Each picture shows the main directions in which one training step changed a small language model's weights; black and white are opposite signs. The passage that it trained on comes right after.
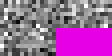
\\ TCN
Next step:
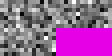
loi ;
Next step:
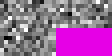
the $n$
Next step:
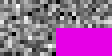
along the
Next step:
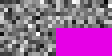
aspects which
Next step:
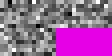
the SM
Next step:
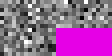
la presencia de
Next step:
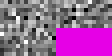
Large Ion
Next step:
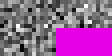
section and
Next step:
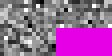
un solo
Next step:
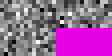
is the variance
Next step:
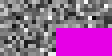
equidade e
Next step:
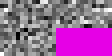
of the 5
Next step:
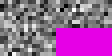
on prior
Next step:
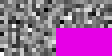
focus in
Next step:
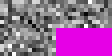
biri —
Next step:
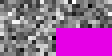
adentro y
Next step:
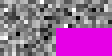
the transition of
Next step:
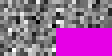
shell at
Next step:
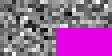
the nucleon
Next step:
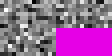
of Fig.
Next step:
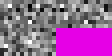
el marco
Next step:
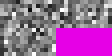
as input for
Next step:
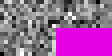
tune the
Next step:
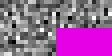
the preceding
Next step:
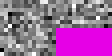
between the two
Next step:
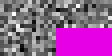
section is to
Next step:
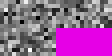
about 8
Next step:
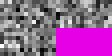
always be
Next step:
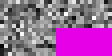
important differences
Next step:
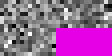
this occurs
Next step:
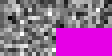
layer can
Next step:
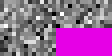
domestic and
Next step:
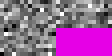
Theory and
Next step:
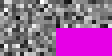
condition of
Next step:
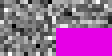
the central
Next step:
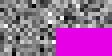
to capture
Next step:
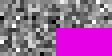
obtains for
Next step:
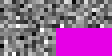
rate equations
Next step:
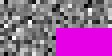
pesar de
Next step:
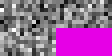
fields for which
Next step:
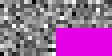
No significant
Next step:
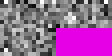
and radio data
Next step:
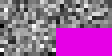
obtained on the first
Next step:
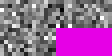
$$ with
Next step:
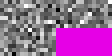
and solid
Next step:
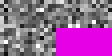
we adopt
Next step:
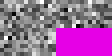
reduce the
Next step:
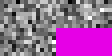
corresponding coefficient
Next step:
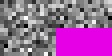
damage to
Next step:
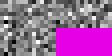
is the nucleus
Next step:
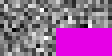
observed. One
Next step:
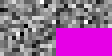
found for the
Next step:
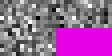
per capire
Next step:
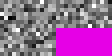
particle to
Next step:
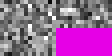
larger than
